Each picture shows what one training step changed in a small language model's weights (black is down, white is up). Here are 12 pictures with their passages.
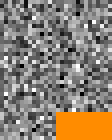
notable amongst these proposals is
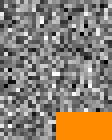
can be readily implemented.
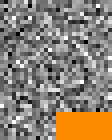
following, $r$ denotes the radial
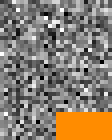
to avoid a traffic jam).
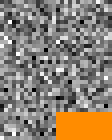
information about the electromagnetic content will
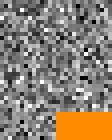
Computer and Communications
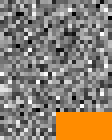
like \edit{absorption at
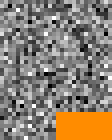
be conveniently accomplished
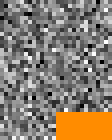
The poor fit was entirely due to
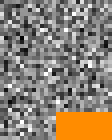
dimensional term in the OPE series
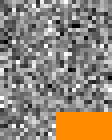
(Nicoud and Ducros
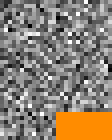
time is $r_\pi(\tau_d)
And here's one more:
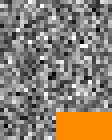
Stokes parameter. L-line
